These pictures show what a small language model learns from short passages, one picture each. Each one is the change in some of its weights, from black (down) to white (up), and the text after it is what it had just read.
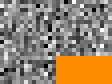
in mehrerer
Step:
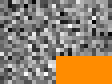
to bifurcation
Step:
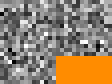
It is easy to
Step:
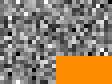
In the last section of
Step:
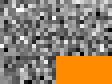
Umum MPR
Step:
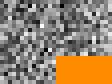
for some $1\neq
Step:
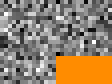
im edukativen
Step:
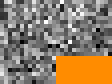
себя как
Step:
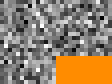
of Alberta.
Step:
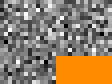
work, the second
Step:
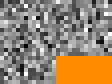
number of black
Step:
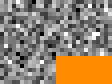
valorativos e
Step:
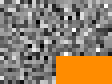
methods are to construct
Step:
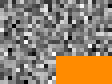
$\Delta$ be the set
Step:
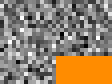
with Financial
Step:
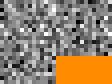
punto más
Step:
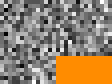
in the case of a general
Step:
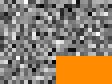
the necessary theory
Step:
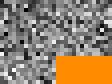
à s'adapter
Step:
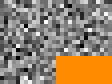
много больше
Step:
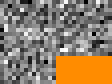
Moreover, the
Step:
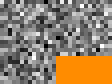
holomorphic in
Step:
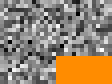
de l'eau,
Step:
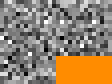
у больных с
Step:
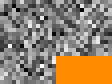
weight among all
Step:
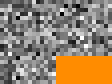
Conforme relata
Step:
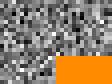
de apoyo
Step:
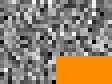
three automorphisms
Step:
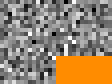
The Ohn algebra
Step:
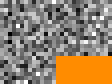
metal presente en
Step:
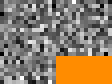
is sufficient to
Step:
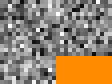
called a solution of
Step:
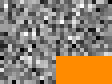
$$ Denote
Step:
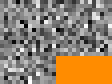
группа 2
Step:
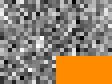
kooduvar ini
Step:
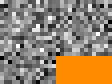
the sense of
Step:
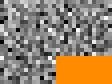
Física en
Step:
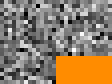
Let $\chi_i$
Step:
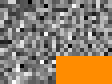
the damping
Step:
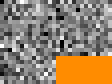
higienistas para
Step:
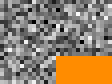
y de que, una
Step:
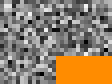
unified means
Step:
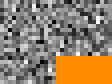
the topological
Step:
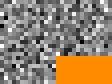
in fact constant.
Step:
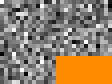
is hard to get
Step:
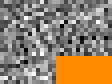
of an isothermal
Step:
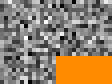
травлення та
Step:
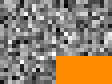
some basic relations
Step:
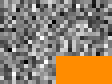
the form $\varphi$
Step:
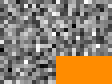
te bieden.
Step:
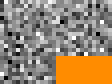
Pengda RJI
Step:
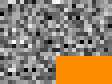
sur la fonction du
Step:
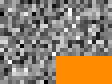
are given by eq.
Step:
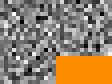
to the following general theorem:
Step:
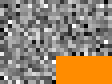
A porcentagem
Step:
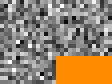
discretizing the
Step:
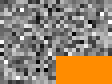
etc., daß
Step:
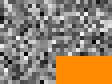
ajab emas.
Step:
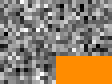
=\infty$. Hence
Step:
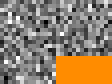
the transfer map, but
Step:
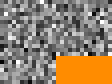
congruence and the
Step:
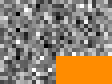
$T^\ast T
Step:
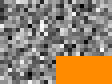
\geq n$ for each
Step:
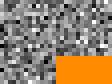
1 as well as condition
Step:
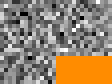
preliminary results}
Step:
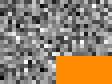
dual frames
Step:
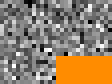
and that the matrix
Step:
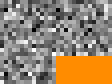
lo que provoca
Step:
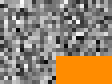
known ones,
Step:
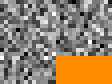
teorias da
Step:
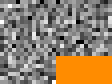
the procurement
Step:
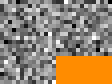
va kerakli
